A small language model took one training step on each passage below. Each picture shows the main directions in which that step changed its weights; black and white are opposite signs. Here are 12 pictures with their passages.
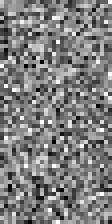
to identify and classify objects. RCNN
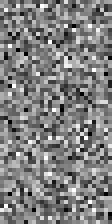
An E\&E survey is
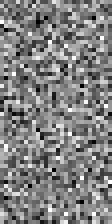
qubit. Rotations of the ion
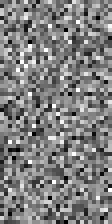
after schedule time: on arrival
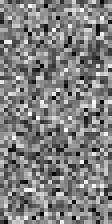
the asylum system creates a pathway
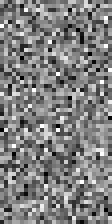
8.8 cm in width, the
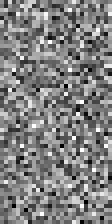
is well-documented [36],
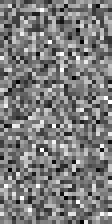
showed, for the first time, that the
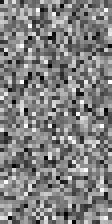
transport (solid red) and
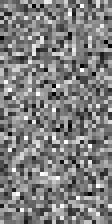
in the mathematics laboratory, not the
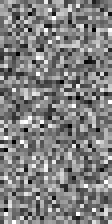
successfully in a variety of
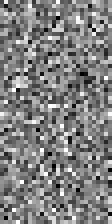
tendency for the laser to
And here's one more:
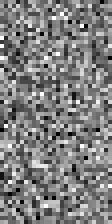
specify that only one input is required at a
